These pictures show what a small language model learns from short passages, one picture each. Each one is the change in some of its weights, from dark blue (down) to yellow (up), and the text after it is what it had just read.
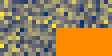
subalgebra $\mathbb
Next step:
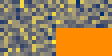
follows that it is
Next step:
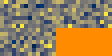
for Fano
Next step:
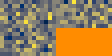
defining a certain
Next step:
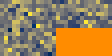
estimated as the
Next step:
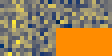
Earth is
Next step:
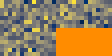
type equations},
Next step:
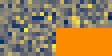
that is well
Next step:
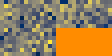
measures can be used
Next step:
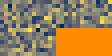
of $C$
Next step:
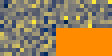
The proofs for
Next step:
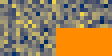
a similar relation was
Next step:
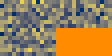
a symplectic
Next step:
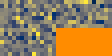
that $H$
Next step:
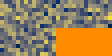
Recall that by
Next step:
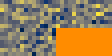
Let the total number
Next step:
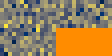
a generator}\\
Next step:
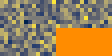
under some natural
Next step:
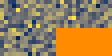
$ such that $
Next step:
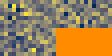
integer. If
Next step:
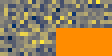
to the vertex
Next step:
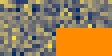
was devoted
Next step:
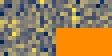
\to H
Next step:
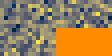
naturally a
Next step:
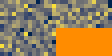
Now we describe the
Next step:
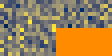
in this section and
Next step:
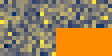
is sharp for
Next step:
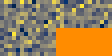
be too complex
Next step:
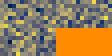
is ${\cal
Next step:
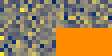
us explain the
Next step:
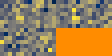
\eta >
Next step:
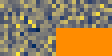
its free part is
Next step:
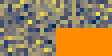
the diagonal matrix whose
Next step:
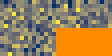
G$, Then
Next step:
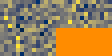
\partial \langle
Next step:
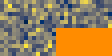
we also prove,
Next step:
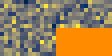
iterations, which
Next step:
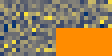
and the unit map
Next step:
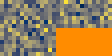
t \in
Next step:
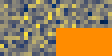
we prove that
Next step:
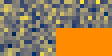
then the inequality will
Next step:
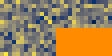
exactly what the set
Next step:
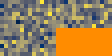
Section 4 we prove
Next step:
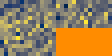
: y\to
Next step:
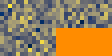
on average compared
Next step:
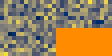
tree ${\cal
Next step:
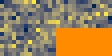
Indeed, it is
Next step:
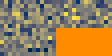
\frac 1N
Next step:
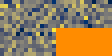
To calculate
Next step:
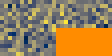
sign of the functional
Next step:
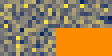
\) be any
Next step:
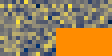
solution of \[
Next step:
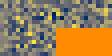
that these two
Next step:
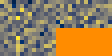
\Gamma$ of
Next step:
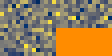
$\Gamma =
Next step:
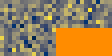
with in a special
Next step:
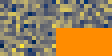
desirable, as
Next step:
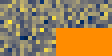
on assume that
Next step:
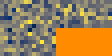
arbitrary function, and
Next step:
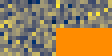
one-dimensional family
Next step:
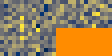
forms can be
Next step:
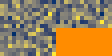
In this paper we
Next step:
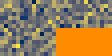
$c$ in
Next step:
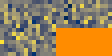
of vectors randomly
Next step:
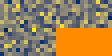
done using the
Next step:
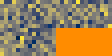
experiments on a quadratic
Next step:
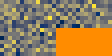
is equal to the
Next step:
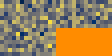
the recent book
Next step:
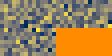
transformation of surfaces
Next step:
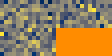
fourth moment
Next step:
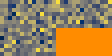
equivalent to the following
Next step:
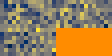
est convexe.
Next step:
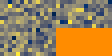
\] This is exactly
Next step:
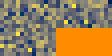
a compact-valued
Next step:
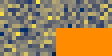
in this case,
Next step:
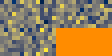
it should based on
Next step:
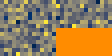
upcoming properties
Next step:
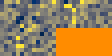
\medskip \noindent
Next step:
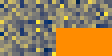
inequality follows by the
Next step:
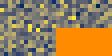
$k$ is
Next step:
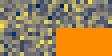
shapes of
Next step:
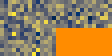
for more details see
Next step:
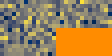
third order for the
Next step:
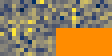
\neq G$
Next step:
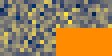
recall the definition.
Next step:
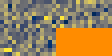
of its kind
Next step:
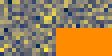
obtained in the
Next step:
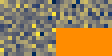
dont le
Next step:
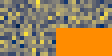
It is then left
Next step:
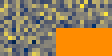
the coordinate center
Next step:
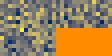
be an arbitrary point
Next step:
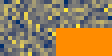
are given in
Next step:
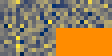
\in \partial
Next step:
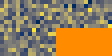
the difference of diagonal
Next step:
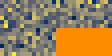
map $j :
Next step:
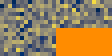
>0$ there
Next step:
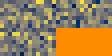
usually we assume
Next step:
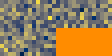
selection is
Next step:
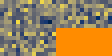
these quotients
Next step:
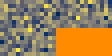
from $\rho$
